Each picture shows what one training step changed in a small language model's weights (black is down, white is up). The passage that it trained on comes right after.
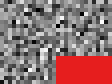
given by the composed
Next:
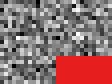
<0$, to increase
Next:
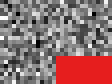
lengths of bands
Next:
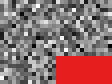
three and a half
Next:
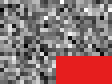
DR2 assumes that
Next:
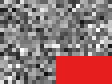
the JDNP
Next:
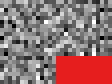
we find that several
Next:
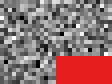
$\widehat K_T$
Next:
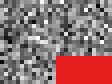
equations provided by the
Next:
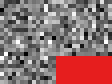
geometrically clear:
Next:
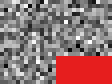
where $\Tgo$
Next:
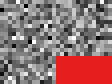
infinite sets of positive
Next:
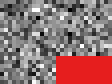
properties of the modular
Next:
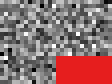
By the conditions of Theorem 3
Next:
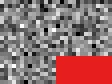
each $e\in
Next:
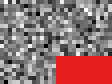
/ URZ
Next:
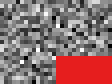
are communicated
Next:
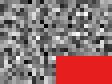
that $$ \Big|
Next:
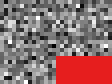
of the length of a given
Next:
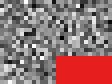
of functional imaging
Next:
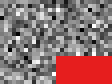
isolation levels can
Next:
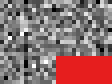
CMD, we
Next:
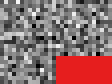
is dedicated to
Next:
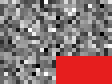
radius of the disk
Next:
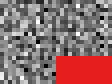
we need to introduce an
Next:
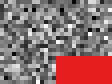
subladder. In
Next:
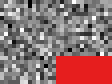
weighted modulation
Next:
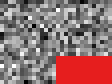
every $v \in
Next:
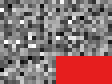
\geq I(u)
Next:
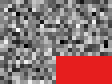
is then multiplied by
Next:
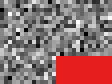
the elastic part
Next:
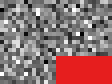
status of independent
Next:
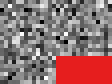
contrast, our
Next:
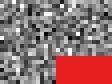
pursuit of a
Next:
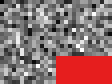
e_i \mid
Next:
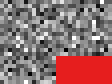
database, we
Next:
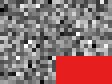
parameters on the client
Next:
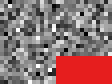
every point. Then, the
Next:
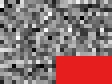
amounts to the
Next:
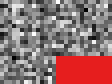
hence the assumptions
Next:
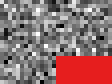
one may obtain binding
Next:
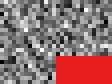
continuity of the functions
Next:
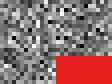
measurements. The fact that
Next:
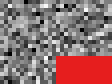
using Q5, gives
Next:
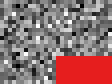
\\ % start of
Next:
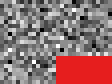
a finite $\Gamma$
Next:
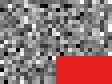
York, Stony
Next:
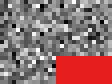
have tackled the
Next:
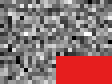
here for all the
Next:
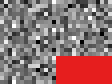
class map gives for any
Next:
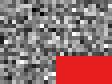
2 in this Section gives
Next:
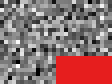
SPB stars,
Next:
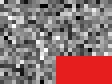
\F.$ In what
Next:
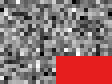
compact $K$ then
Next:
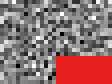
and upper bound if and
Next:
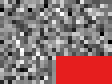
preconditioned by a
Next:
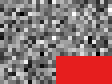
space bounded by a
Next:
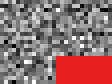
(right) representations
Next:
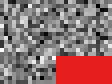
yields the formulation
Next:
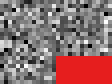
q + \chi)$ with
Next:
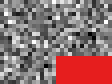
ask you some
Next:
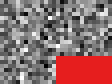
history and two
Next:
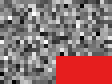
$q^2$ where
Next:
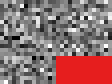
of the error function
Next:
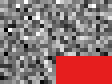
different window functions
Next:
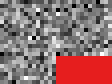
is connected. By
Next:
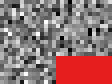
phases considered here
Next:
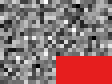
since the thermal
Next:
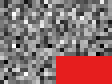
on branching
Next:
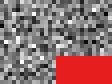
ISM value, are
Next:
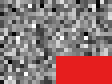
new arrows of
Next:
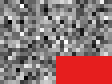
at $x$ such that
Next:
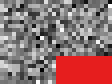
\\ & Arm Length
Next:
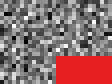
can be represented by a
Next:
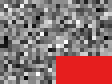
a sufficient number of
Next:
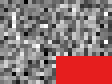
{\beta} _\lambda
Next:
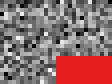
\] \hfill
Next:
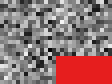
from expanding
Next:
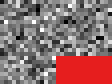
fully compatible
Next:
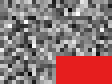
periodic functions
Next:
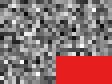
that is the intersection of
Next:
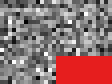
S$ which satisfies
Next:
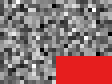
that non-linear
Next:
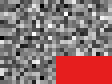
level. For example the
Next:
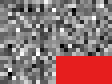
example, the Bianchi
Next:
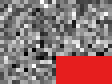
be used in real-time
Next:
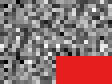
distribution as being the
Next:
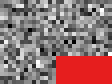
appear over time,
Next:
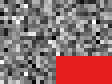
are based on observations
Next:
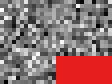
for Line of Sight
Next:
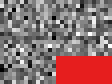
of the corners
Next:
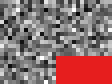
thus the same resulting
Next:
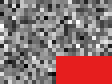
a LINER
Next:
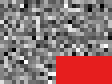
of the energy momentum
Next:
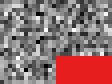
to be exact, thus
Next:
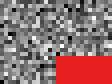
to the left of the
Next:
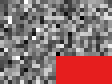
beyond the
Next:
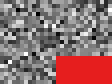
space are the same, we
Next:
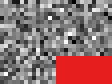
show that the versal
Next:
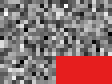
Therefore, it is
